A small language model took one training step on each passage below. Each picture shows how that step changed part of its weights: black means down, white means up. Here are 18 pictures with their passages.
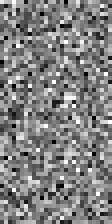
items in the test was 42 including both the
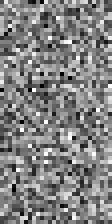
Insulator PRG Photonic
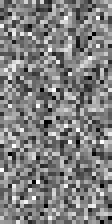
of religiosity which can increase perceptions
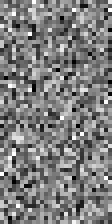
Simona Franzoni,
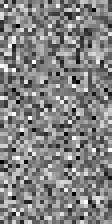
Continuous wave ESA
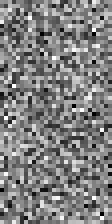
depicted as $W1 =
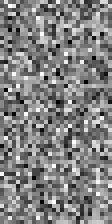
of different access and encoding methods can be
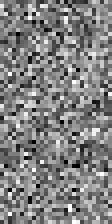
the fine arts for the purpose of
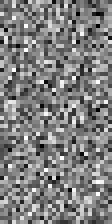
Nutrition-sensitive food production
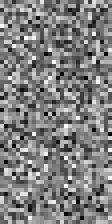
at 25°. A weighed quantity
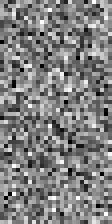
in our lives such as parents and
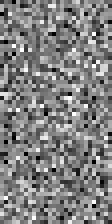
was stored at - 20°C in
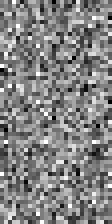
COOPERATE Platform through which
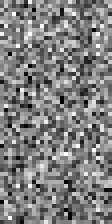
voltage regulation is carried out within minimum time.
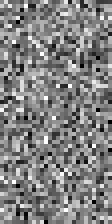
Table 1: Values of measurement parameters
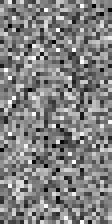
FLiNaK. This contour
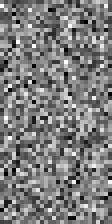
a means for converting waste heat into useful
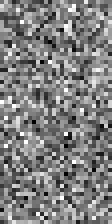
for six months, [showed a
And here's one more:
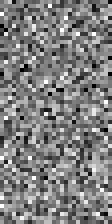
use of superparamagnetic iron
